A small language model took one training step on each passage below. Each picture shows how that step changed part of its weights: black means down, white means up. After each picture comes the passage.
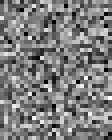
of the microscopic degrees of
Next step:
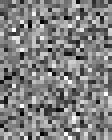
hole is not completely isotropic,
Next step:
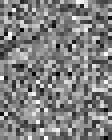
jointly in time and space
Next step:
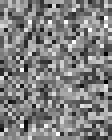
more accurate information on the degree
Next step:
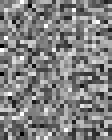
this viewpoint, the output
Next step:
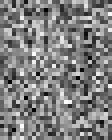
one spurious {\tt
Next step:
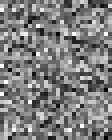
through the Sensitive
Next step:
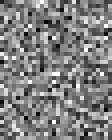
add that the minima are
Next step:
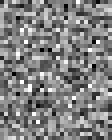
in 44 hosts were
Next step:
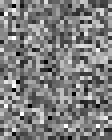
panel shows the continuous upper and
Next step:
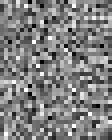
in the polynomial expression above.
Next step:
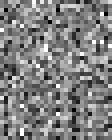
representations, may be regarded
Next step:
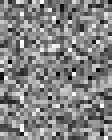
contrastive loss in our
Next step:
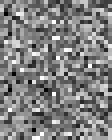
light experiences diffraction loss
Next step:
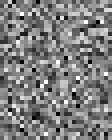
(Hesser et
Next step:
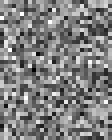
the primary eclipse where
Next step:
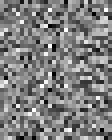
shown by the dotted line.
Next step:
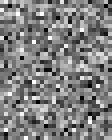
surface. From this finding we
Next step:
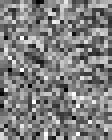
Generalized Moser
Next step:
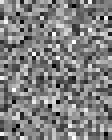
increase of bias voltage the current
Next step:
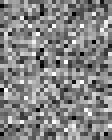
these tools take over that
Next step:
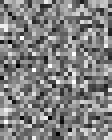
on the historical trajectories.
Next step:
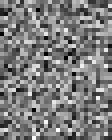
comparison to pressure dependent dc
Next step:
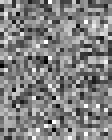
an illustrative example consider the
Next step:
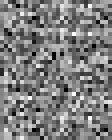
the experimental NOESY
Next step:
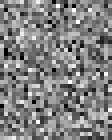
in Appendix D is even a
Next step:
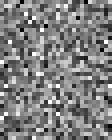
devices by brute forcing
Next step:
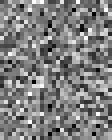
directions of arrival can play
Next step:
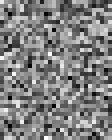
mechanical treatment of the same
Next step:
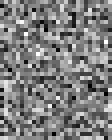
of the observable, namely
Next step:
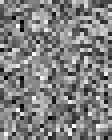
component rapidly vanishes in the model
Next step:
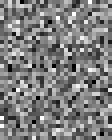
and $\lambda$ of integer
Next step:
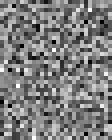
multiwavelength monitoring campaign
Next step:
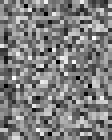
density of H$_{\rm
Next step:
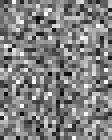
and Maxwell's equations.
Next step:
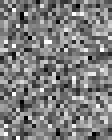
%{\cred %In
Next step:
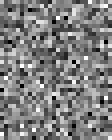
of segregation, though
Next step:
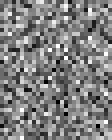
(c) Graphene
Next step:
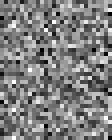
computing environment capable of
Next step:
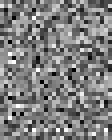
as well as moments of multiple
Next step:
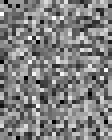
$\chi^2$ achieves
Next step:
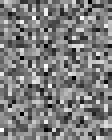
system with infinitely many degrees
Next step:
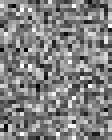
supported by explicit calculations, see
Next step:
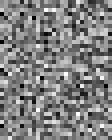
energy operator for the interaction between
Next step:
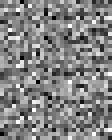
discrepancy is likely caused by significantly
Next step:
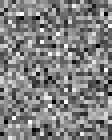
Kim, et al.,
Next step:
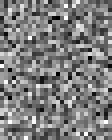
of the Borel transform
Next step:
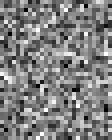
| Usually |
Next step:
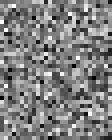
by the momentum space wave function
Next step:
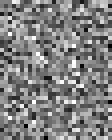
and orientation are uniformly
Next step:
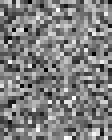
result, theories of natural law
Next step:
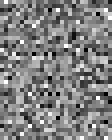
can be easier to
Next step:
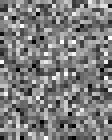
$B$ for the
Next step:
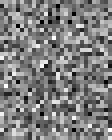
directly to obtain the same
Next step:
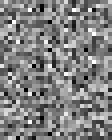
of standardized variable is
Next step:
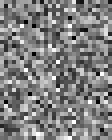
however, because its thick disk
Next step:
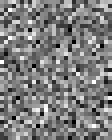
whereas only $\Phi$ is
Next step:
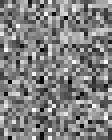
manage their emotions
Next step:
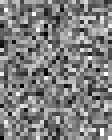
lines with a rest frame equivalent
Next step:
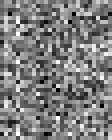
the basics of the standard
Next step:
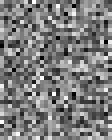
relays, the concept presented
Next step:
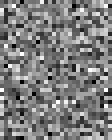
$R$ is less
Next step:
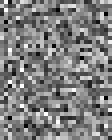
evolutionary stages, Fig.\
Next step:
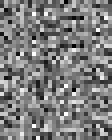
constrained. Normalized to
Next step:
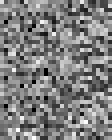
complex bosonic field with
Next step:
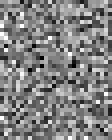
the one being discussed here.}
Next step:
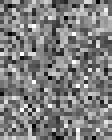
\Rdcs and for
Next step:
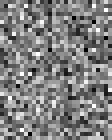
We first formulate theory for
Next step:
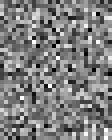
such scenario implements a simple
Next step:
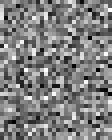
captures only task-specific
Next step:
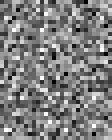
macro and ensuing
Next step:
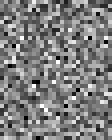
of line scans in
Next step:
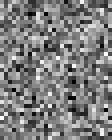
gravitating system and early
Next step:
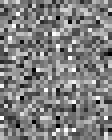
to increase $D$ and
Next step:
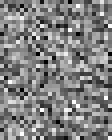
interactions [8,9].
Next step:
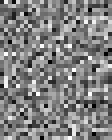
in the wide parts of the
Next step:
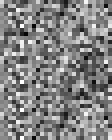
c c c c c
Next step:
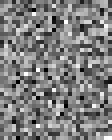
the mobile low-frequency
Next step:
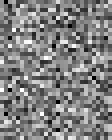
measures do not suffice.
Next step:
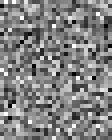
distribution of wealth such that
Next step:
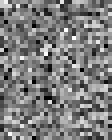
red dashed-dotted line
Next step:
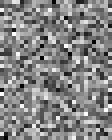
and it does not need renormalization
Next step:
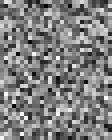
case, the information on
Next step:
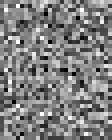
time is taken as the initial
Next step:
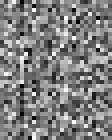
1F1 integral representation
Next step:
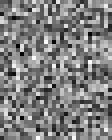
the blockaded dot appear
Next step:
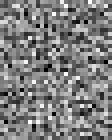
Bern, Switzerland
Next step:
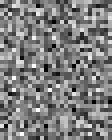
orthogonal polynomial theory,
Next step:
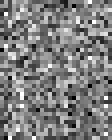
Rabi oscillations, and
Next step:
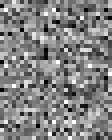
it holds that there always exist
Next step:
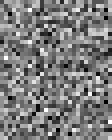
put to the right of
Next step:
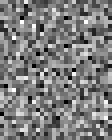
As discussed in a previous work
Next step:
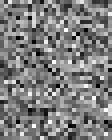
higher redshifts. Recent
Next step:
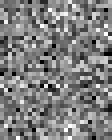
progress. For frequencies above
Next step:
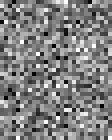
L\'evy jumps
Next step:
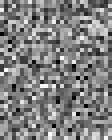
state through an intermediate HP
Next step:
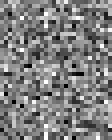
pursued here, a
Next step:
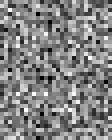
most of these points are now
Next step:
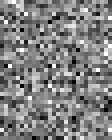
be negative: a boost changes
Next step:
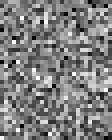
the partially-gapped
